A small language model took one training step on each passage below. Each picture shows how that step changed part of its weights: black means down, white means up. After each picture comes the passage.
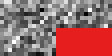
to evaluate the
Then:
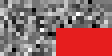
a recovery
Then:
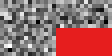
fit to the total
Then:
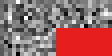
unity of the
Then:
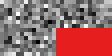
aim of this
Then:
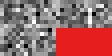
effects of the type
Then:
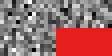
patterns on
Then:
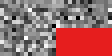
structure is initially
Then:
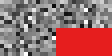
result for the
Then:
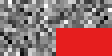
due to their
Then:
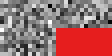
than in regions
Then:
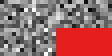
1 + \langle
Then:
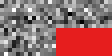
region are significant,
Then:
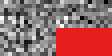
countries of
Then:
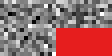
exchange that
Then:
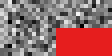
were accounted
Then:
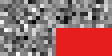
techniques, we
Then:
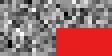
an {\em
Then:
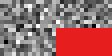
reuse of
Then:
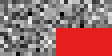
of nuclear
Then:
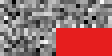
can increase top
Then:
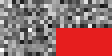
with this development and
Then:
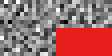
distribution width level
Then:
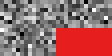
velocity in the
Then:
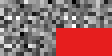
first order in
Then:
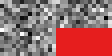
of the same students
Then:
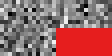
person can be
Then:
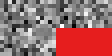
observed. The
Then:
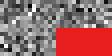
last one,
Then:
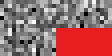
serving tens
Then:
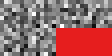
levels are
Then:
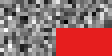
behavior of
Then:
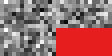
is to determine
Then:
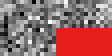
for human
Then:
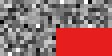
made to
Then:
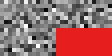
result is the
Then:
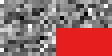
tool in
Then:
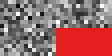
and secondary
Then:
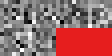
functional score
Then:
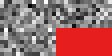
of API
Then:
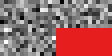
computed by
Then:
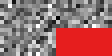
with layer
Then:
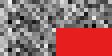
were carried
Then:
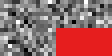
Works The
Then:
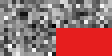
and dynamic
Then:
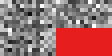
for each case the
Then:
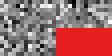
chose this
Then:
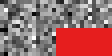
\ See also
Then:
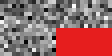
series of
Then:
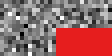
sector in our
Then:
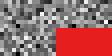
of Physics,
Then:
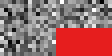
outcomes and
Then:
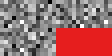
section, we
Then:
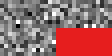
compiler on
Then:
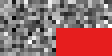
discuss future
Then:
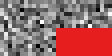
the box,
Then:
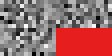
factor, the matrix
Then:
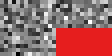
maximum cost of
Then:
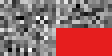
derived for
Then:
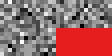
involves a
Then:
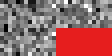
impairment of
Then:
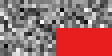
the data set.
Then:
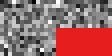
the sorting
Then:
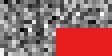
decrease and
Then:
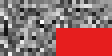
the best
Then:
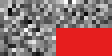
be effectively
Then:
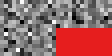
entered using
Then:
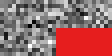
from flux
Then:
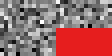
the CLAS
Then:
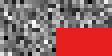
freely held
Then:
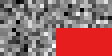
Is an
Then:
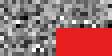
compound of the
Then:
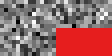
of plant
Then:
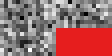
and overlook
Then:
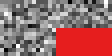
characterization of 4
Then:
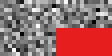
may not result in
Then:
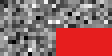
Li Q,
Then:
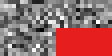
the optimum
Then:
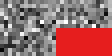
the knowledge,
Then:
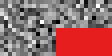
the other limitations
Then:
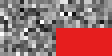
the data set.}
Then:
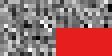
This means that
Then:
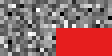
brings the
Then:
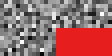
generalize the
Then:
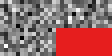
of the free
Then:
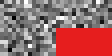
does not account
